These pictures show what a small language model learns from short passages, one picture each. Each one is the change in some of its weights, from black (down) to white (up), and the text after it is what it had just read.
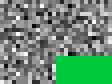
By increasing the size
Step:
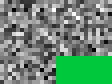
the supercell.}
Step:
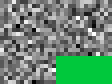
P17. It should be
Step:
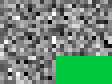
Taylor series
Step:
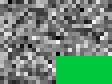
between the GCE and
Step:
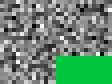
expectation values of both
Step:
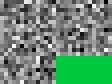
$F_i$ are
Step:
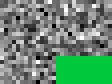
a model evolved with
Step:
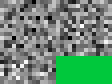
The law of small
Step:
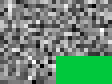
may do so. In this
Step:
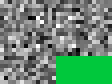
exotic charged
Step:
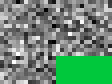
relative scores are
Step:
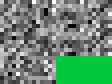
extracted from the
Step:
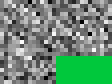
The situation is
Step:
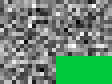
fed into a larger
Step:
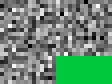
instantaneous value
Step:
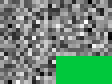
6 shows a logical
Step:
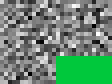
and a measurement of the
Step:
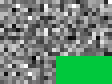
will see later, the
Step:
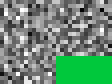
configurations as a
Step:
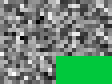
the nature of the
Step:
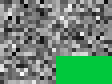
time-dependent response
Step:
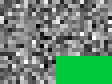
general results were obtained in
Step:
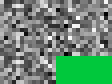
the the PPV
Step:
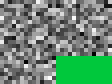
matrix in the Fock
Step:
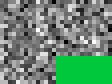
something to
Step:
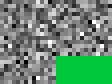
which is shown below to
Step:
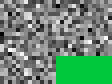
fluids have a
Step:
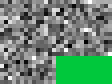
whose elements are of
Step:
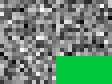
of composite
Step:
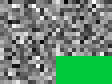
bedrock for
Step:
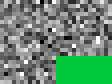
The linear changes shown
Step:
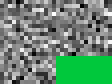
above. As to the
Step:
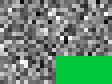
consuming than no
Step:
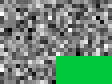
smaller diagonal
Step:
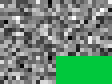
the nanoscale.
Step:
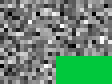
AOUP with
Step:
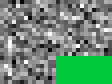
and Electronics,
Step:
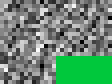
visualization design and
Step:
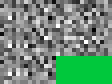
edge} \approx
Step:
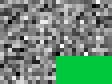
IoT devices
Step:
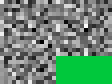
acquires a time
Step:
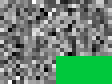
both cases without and with
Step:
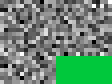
program should be and
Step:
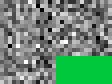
flow this means the mean
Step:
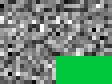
have numerically computed the
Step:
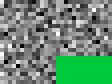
present a specific form for
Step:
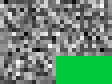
can been seen for the
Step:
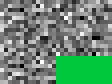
composition of the
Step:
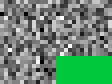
$l_i$ and
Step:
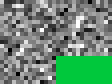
the DTLS
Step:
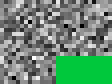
the rapidly
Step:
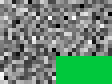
commit phase.
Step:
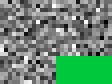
statistic that probes
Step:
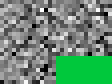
ways, as determined
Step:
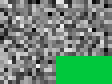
QCD and were,
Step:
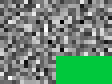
structures is worth
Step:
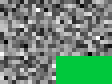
signal under DEER in
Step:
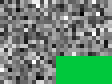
entanglement has to be
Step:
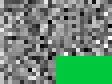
also demonstrated
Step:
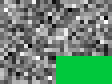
and KOSEF,
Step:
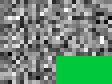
+\frac c\pi
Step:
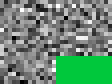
demonstrating that the
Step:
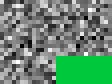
the associated real and
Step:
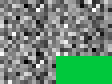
{author} {\bibfnamefont
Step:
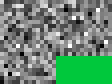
the masses of the
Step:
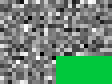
and Frequency at
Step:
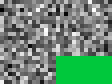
is better than
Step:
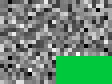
method proposed in this paper in
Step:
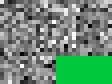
we know that the first
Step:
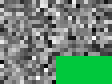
this model, we say
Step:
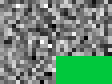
see the angular distribution
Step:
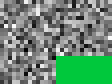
monopole can
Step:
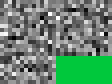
boundaries of the four
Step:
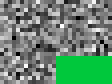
$ X $, with an
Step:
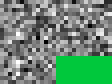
this work. For the
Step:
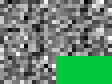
as long as we study only
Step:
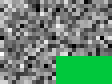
same dataset as
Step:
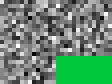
in each step of
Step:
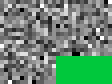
context, it is important
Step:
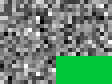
of $T_\theta$.
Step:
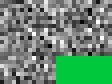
In this section, we discuss
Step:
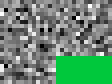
narrow resonance which
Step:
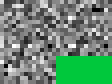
the position of the zero
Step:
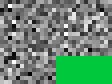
used (Minimal
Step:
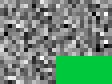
slight deviations
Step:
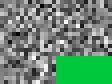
tokens and do not
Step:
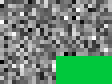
envelope curve and
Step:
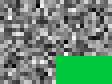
the attachment of
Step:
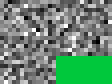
Also shown are the
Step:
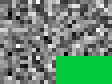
the auxiliary
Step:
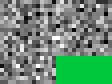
\rangle &+ \langle
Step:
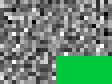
dependence then reads
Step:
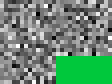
range of 1:4.
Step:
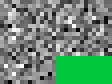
be exponentially
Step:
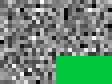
\ea \ee The
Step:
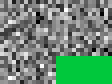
light, pairs of
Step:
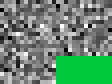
ASEP into corresponding
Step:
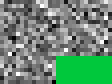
to both the nucleon
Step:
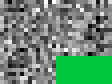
process is relatively
